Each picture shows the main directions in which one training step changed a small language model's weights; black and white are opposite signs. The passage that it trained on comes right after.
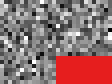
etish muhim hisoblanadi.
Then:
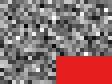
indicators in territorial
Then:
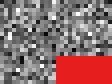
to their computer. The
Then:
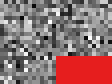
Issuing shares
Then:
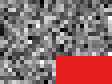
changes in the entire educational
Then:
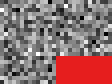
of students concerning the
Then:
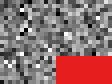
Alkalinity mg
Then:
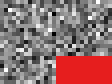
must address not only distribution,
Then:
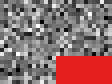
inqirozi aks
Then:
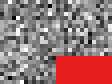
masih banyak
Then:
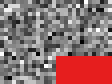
decision to leave office
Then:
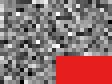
título a uma
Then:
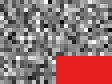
galda bu masala
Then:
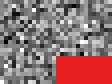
din problemele principale
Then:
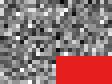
thinking. Phase 2 -
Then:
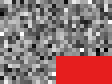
drug which cause stomach
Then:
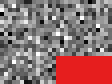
the future and justify
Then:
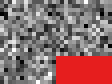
cup application, suggesting
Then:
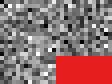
and to be an integrated part
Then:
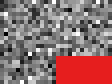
the characteristic equation
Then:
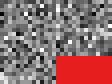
ON COTTON
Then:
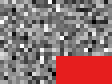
quantitativen Perspektive auf
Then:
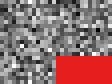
defoliator impact has
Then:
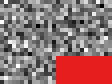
to investigate reasoning in
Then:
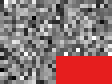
Por fim, para
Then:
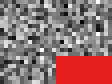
the transistors of the
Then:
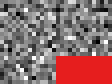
history: Received
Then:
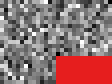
masalalardan hisoblanadi.
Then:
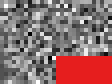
and Public Health,
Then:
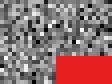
kommunen fattet
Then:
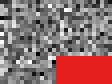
both positively and negatively
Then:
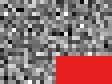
que el amor al
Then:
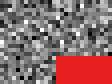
migration flows, which
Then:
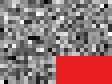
in the classic tea
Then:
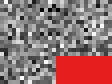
Musica, che si
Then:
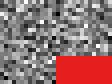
the probability of a vehicle
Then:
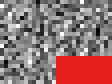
reality of Rural
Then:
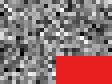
fields as well as nearby
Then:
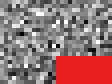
component: (a)
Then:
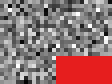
дає змогу
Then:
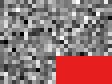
enzyme activity was measured
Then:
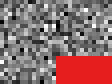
security, and digitization
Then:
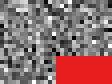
have a positive and significant relationship
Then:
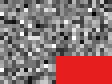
M., Swart,
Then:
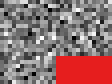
on food & beverage company
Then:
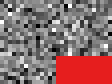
and communication strategies or data
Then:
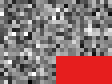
intelligence. Key
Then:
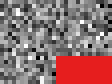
Pflanzen der
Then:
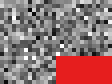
for solving large size
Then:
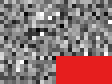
Anna Golubeva
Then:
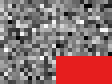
schon. Zum Teil
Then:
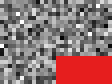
sensitive, rapid,
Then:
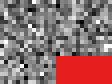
converts the speech from
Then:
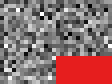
help of authentic
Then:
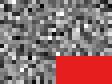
la narration trop
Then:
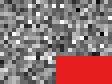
2 миллиона
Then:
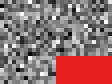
HMF. Table
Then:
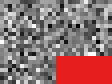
străin”, dar care
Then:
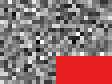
/ ungleich Reden
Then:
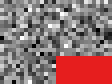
Australia The 100
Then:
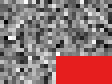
recent years, there has been
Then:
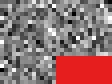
7 Cefixime
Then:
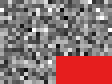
o perímetro da
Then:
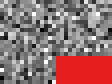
va tipologik xususiyatlarini
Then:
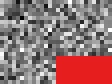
policeman, by
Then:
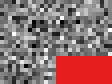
va roli haqida
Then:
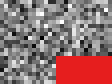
subyektlar hisobidan
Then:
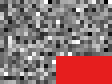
- Adalgisa
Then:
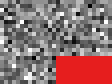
bo‘lsa ham
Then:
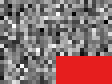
models for BOD and DO
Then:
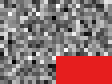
una encuesta de
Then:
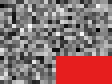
easier by expecting some
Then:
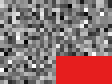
Imaging studies revealed
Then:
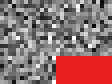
literature that small states profit
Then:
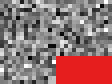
experiencia vivida y
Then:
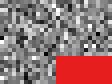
що зазнали
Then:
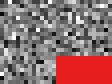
ko'ylak, 18
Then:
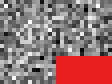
of data and other outputs produced
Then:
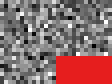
mo Mean 1 mo 6
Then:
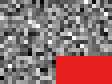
One of such groups was a
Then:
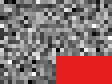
test groups. Total
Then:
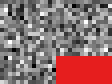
is presently no effective
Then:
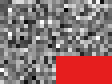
implementationof Customer
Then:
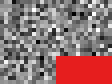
inner diameter of
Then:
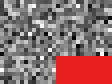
Kidneys 6
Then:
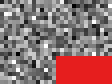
in joints, potentially
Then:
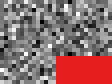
talqinlari hamda zamonaviy
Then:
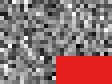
occupy 66%
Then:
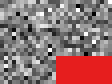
adekvatno i
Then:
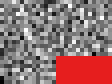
during recovery, and
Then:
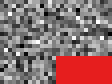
Toyota Motor
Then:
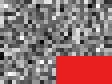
Níveis de proteína
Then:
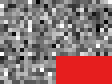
Greek language became
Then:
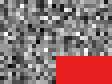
teachers' effective use of
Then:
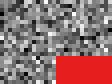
o Aprendizaje
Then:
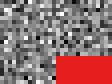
tie line model and the
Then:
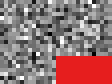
entendimento original, a
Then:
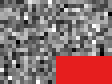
to address problems, initiate
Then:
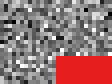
3 1 Einleitung
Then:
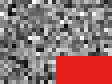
in the couple's
